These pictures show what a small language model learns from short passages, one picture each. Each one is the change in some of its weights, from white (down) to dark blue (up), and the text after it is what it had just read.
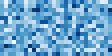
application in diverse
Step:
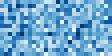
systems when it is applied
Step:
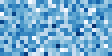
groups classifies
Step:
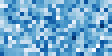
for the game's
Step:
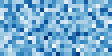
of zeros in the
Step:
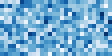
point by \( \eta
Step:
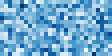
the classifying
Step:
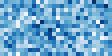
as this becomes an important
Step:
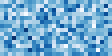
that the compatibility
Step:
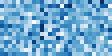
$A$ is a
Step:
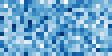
Latin square graph
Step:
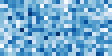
cells } Recall
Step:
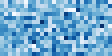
manner. In this
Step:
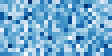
geometry, 23
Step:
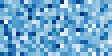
model gives rise to
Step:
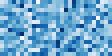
theorem. The same
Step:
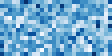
conjugate to an element
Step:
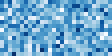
between Canary
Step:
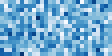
attains its minimum
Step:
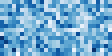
embedding of a full
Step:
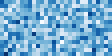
any $1\leq
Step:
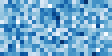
next investigated
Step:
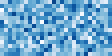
this implies that most of
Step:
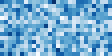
up to a vector space
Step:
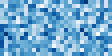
introduce the notation: \[
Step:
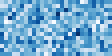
and precisely one component of
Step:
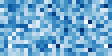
will play the
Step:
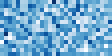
solution $u$ in
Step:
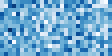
holomorphic connection $\nabla$.
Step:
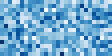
logarithm in
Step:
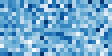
$\beta$ is an
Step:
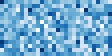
{\it if a sequence
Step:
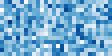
also closed and hence
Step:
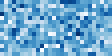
Murdoch and
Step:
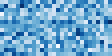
In physics and
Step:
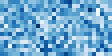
the cubic
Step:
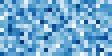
By our choice of
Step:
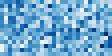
property that we will use
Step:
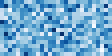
that does not determine
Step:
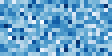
10) Using the asymptotic
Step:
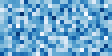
We close by remarking
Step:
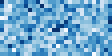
a function $M :
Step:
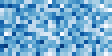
has only finitely many
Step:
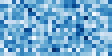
focus on upper bounds
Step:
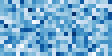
appropriate to assume that both
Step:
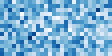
support, we may assume
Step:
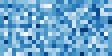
an influential paper
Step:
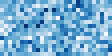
Bingham and
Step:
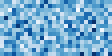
of communication among
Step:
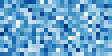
(that is,
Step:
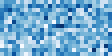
an edge of a
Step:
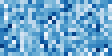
\cap f$, in
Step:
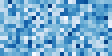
equivalent to assuming that
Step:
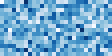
not require as much
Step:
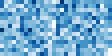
elliptic type
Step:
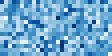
the Smoothed
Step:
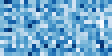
\forall\ \bx
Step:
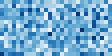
exists a unital homomorphism
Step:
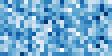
together eventually
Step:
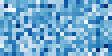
of fuzzy
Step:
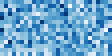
initial-value problem
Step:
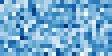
is a constant. The
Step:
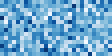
\tilde\rho =
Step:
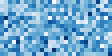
$z \sim
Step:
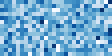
Then we try
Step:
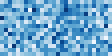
Solving these functional
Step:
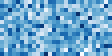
evaluation map at
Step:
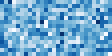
the ERC
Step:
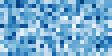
algorithm to compute the
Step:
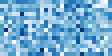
holomorphic sectional curvature and
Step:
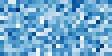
isomorphism problem for such algebras
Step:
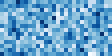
An algorithm for designing
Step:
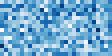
the $d$-dimensional
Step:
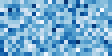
be chosen in the following
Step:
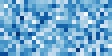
That is,
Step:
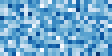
well.The proposition is
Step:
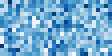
will break all
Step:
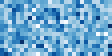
been classified
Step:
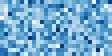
to ORs,
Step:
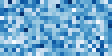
the second kind are
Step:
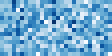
It is routine
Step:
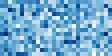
Last but not
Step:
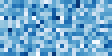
assertions follow from this
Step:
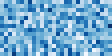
norms, we
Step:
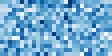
high. Others
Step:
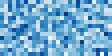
assumptions. We also
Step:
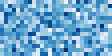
five. To do
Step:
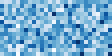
from one term to the
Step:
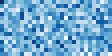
the weighted sequence norm
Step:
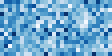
image of $\phi$
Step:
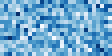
f\otimes X,
